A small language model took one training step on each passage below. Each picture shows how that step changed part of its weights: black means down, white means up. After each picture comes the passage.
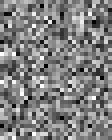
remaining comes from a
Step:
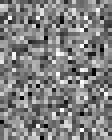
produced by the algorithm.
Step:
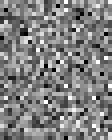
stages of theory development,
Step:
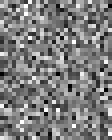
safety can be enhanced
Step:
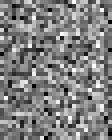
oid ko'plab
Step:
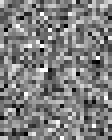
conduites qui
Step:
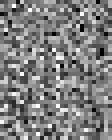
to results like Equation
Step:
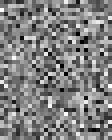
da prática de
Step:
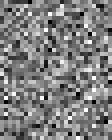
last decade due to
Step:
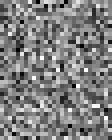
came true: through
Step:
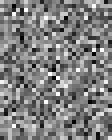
ad una via senza
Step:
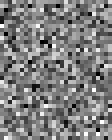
additional analysis of the same
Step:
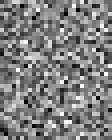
hisobotini chop
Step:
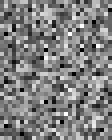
ses collaborateurs
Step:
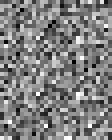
resultado de los diversos
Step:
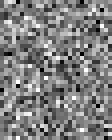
These are the painful
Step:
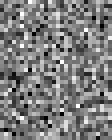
and efficiency in issue
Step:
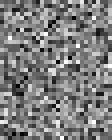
orgulho por
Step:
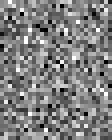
new media forms.
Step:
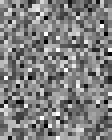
excited state permitting
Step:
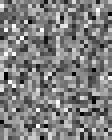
allowed by the algorithm which
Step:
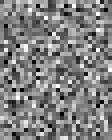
Wazny, and
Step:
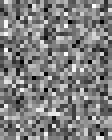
general formula for each
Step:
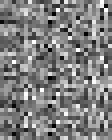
skills, and ability,
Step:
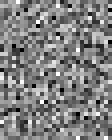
atingidos os mais
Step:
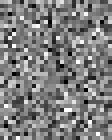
As can be seen,
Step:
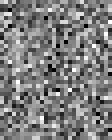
the number of healthcare
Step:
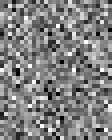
de Comunicación,
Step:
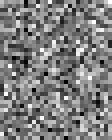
enforced magnetic parameter temperature
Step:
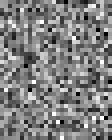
tests. Taking
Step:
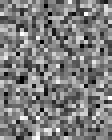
which result as the outcome
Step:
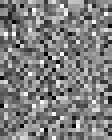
positive and significant impact on economic
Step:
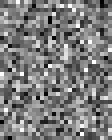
the numerical solution is shown
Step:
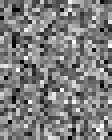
qabul qilishga
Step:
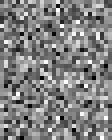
conditions in which Marie
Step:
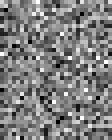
blind extraction of
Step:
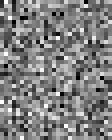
the determinants of
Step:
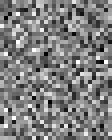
that this coupling reaction is
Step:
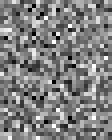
charge distribution.} This paper
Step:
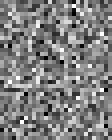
bir vaqtlar
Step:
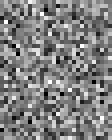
version for internal review
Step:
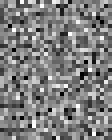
similarity scores and
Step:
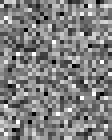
G. Schneider
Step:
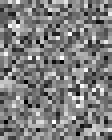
the definitions of the
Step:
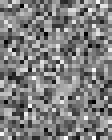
and individual readout.
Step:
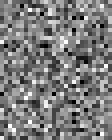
дізнання з
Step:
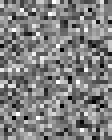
ranging from room
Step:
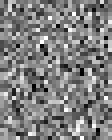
del Grillo del
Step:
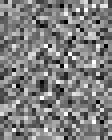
target certain pathways within
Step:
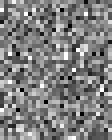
words; submitted
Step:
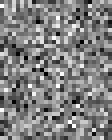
of particles in detectors
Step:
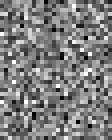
Covid-19 when
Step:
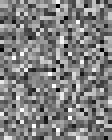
investors in the
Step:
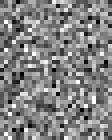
Conclusion: Air
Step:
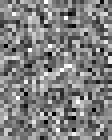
any heading, with
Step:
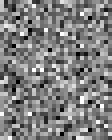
of the Slovak
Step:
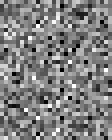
Group (N=
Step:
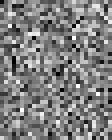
college readiness
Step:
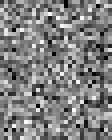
reports & Action
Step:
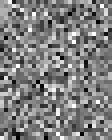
in Drouet.
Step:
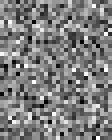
where $\omega_r =
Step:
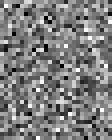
и техника
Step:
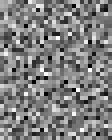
the CSR practices
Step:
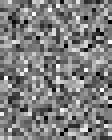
for the PRC.
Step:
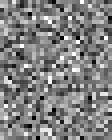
подозрении на
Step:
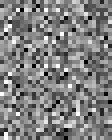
a eu lieu
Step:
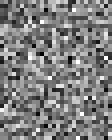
defense against
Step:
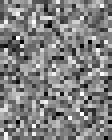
procedure because of the
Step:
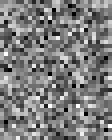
the background values while the
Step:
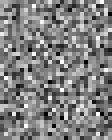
Social media indeed
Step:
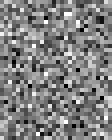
& NGOs
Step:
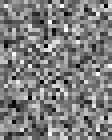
and resolve their
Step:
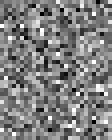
temperature increase using the experiments
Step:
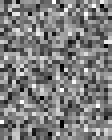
have read the old
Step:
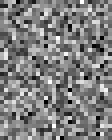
compare various WSI
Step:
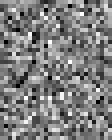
is made available for search
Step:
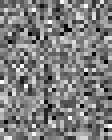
will use the abstract
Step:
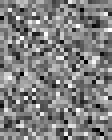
WebDiff to
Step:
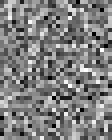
cultural lacunas
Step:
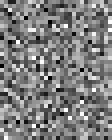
growth view, based on the
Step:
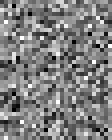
Based on the current
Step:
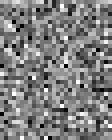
The study examines how the
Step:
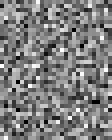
the asymptotic
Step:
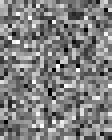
advanced mode of instruction
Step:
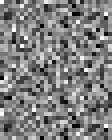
receives not only the
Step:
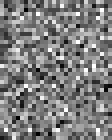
doimiy elchilik
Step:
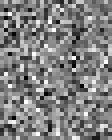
This error is totally
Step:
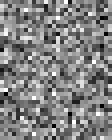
competencies of future
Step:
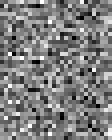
study. ##
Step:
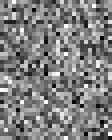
main obstacles for
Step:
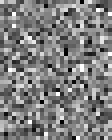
the nucleons.
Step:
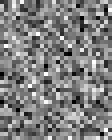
distribution for a textured
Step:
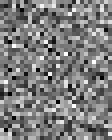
such, the lapse
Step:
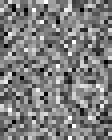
transition path $X$. In
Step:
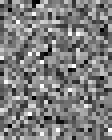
photon is absorbed
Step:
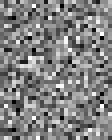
Renmin University of
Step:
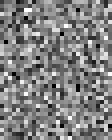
sua palestra para
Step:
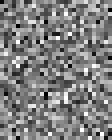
the 6th International
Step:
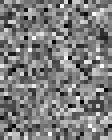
erishishi lozim
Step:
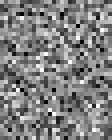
of pulmonary
